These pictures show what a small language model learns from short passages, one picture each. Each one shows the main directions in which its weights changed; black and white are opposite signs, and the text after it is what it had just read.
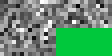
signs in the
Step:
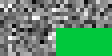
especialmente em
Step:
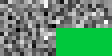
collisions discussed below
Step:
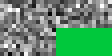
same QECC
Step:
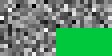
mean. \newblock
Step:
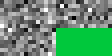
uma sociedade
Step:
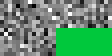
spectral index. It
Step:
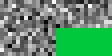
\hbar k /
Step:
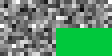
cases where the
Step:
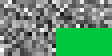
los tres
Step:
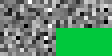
turli xil
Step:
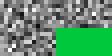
the lowest
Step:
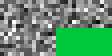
environment and the
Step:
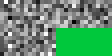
a finite index subgroup
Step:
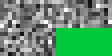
for FCC and
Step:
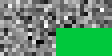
light composite scalar
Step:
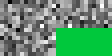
fronte e
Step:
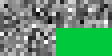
probes like
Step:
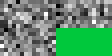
Even when using
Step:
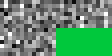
of such definitions is
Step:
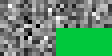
reproduced with
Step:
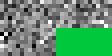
solids and
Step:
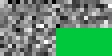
cadre du
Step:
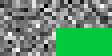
que enfrenta
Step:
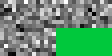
< \min
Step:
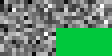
one can study how
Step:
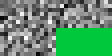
in Ukrainian
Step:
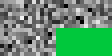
there is only
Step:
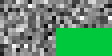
fields, one compact
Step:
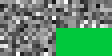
\& Stabell
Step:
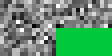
on the confining
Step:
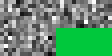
matrix, we generate
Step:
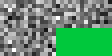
grain growth is
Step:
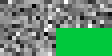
distance. This example
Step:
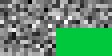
the particular class of
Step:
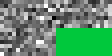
tashkil etilganligi
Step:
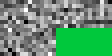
The only reasonable
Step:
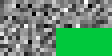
Figura 6.
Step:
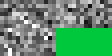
to express all terms
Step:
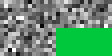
and only if
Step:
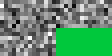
and Xingbo
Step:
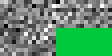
where it is shown
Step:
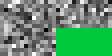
region using the
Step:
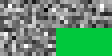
become increasingly
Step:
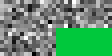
(see lower
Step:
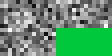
to observe that if
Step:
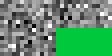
to the PPC
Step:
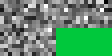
generalization of QRL
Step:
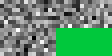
field is similarly
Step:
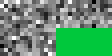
The combined effects
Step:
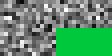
of the Mathematics Institute
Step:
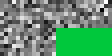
family of symmetric
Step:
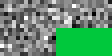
how's your
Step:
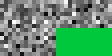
material and the background
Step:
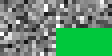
entirely new means
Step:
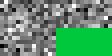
Therefore if the string
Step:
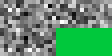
a perfect differential,
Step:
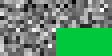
determined by a global
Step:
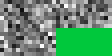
related to random real
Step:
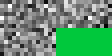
genre. –
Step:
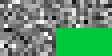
was used to focus
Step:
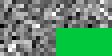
From the results in
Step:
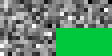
hand around the axis
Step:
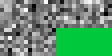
des autorités
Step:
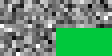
the error can be
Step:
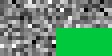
function of the
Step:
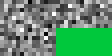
in the following
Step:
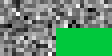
evolution equations are written
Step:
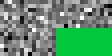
small number of observations
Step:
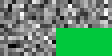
of the load
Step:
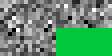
ou se tornam
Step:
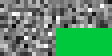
are local coordinates for
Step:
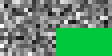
the scaling properties of
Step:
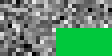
is continuous (Proposition
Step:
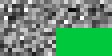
the simulation in
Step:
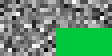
de filiais
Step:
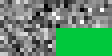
A fractal
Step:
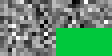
in het
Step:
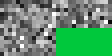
met de wat
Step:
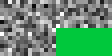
the {\it scaling
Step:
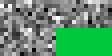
захисту в
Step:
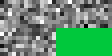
temporal variations of
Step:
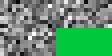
will show in the
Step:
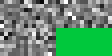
kelib chiqib
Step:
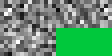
of three coefficients
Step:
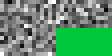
follows by chasing
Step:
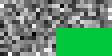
Web of
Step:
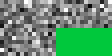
as follows.
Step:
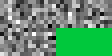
des contenus
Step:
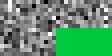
produced matter. Since
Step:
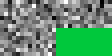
formulation. This is
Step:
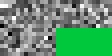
with a defining
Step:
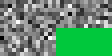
of two limiting
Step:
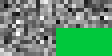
Taking $j
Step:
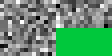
solution $(\bar
